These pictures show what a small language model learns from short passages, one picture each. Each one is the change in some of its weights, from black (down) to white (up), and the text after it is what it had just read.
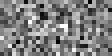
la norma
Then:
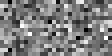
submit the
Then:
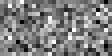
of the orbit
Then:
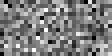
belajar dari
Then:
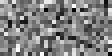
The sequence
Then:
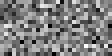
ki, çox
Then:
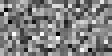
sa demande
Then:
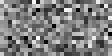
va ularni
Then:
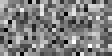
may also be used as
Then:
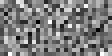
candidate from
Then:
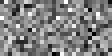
or more teeth;
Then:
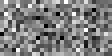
this issue,
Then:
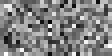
de la U,
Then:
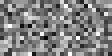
nine ethical
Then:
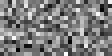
File 7 evaluations
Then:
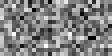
мяча на
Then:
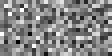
applied for
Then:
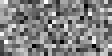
component) then
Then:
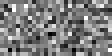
speed A/D
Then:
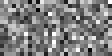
into borderline
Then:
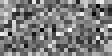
conflict of
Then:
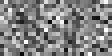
and early
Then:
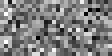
the basic terms
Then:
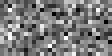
60 patients
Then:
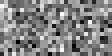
for the state
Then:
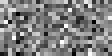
developed by the
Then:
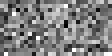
branches of
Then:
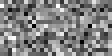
funcional. A
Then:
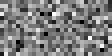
- 4 Educación
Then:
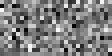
This study aims
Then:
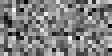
va o'rta
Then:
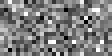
standard (a)
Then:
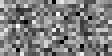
(7) it can
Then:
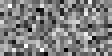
adibi va
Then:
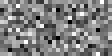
leadership is
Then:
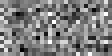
research, but this
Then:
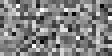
dasar literasi
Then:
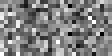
digital audio,
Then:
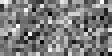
insets depict
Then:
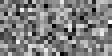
from a PC or
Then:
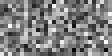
higher when the
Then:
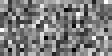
This tool allows
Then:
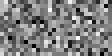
man-made when
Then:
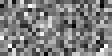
manifestations and
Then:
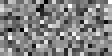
saúde na
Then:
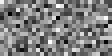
alam bawah
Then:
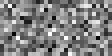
packed inside
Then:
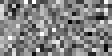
end to access
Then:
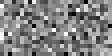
term to define.
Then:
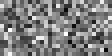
Товарна та
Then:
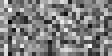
of required
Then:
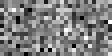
from legitimate
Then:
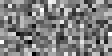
among higher
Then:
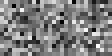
by chance, the
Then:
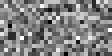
AND IR
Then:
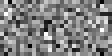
the battery
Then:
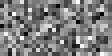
escocés y
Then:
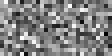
are extracted based
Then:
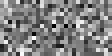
were examined in
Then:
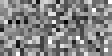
have already
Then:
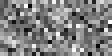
from farmers to
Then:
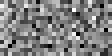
as fishing
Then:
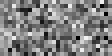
me opera, e
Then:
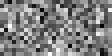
a one-week
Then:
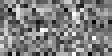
zich door
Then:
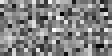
enhance energy
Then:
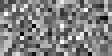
funded by the
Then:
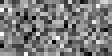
Table 1.
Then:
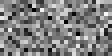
with filling
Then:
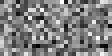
Using a
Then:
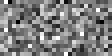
and 8 show the
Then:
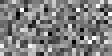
LS (*in
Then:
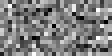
sample of the class
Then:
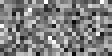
j \neq
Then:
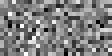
There was male
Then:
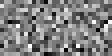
transfer. It was
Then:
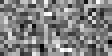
laser and a
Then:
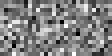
le soin de
